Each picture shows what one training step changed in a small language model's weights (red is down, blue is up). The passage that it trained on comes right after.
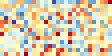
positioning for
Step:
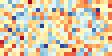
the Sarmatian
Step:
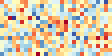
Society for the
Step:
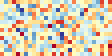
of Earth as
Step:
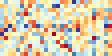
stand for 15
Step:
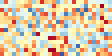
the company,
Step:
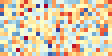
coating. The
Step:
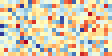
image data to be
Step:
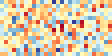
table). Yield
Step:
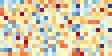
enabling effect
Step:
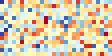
as Mean
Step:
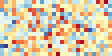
the next generation
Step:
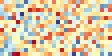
on PE-based
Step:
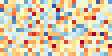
theory of human development
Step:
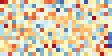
from the CAA
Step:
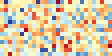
2. SMA
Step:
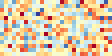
an answer to?
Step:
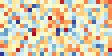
creation of computer
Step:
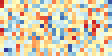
dynamics of
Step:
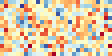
analyze and
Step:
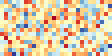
control sample. Table 2
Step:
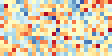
the follow filed
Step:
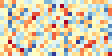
- - - Table
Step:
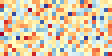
coefficients are
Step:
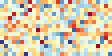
by Miller
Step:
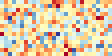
performance of composites
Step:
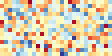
of RBL –
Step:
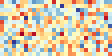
presented in the study are
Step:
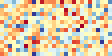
using field measurements of
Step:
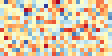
1 TIRs
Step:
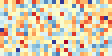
particularly β
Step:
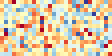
data was used so
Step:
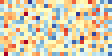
combination has a similar
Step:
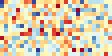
this way reduces the
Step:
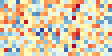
services that they provide and
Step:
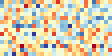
and late wood
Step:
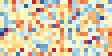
design equations of
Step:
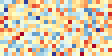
the raw and
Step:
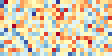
spread the impact energy
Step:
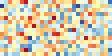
if maintenance activities
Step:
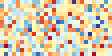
concessions are
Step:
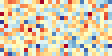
unified boundary
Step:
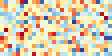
(above) and
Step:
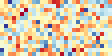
provide first aid.
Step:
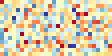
temperatures. There are
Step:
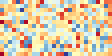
crops and
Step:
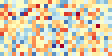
older adults
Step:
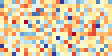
an extended set
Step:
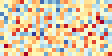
student life services available
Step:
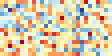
Thus, teachers
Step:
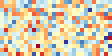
the researcher employed
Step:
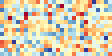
δ time for each
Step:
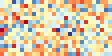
with a mean of
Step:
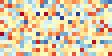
promotion as a
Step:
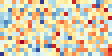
Interest The
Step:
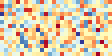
Deltares ¹
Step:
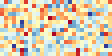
in openness among
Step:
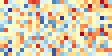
We present this case
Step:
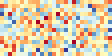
happens in terms
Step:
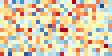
concentrations of
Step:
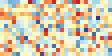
allows by adding
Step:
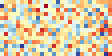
its origin
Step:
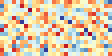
modelled through the
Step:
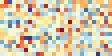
the best of our
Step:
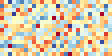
into nano
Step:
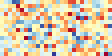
of the work is
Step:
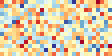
as K series that
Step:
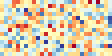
workflow were
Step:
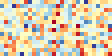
family member
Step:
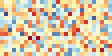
the evolutionary
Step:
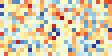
born in
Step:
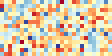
by varying the
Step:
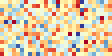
Negative average
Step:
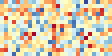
instruments left
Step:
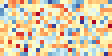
included in the
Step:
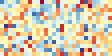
to describe allowed
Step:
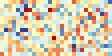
addition, the sample of
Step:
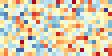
developed to assess the quality
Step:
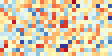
the compounds
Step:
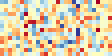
To Apply
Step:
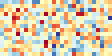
are classified based on
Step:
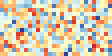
the impacts of
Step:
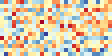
toxic effects,
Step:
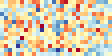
preventing a similar
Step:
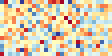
water, 20ml
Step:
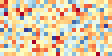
of clarity,
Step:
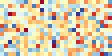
blades are
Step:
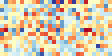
current density to 20
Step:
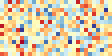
Africa is
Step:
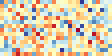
and establish a
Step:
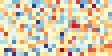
and introduce a
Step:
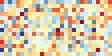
any measurable
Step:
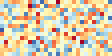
space S^*
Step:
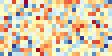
procedures were further
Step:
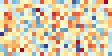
sectors of the
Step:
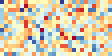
to the Roman
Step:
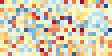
firewall has
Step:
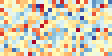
resorption and the
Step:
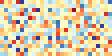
Level 4
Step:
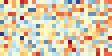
rams and 5
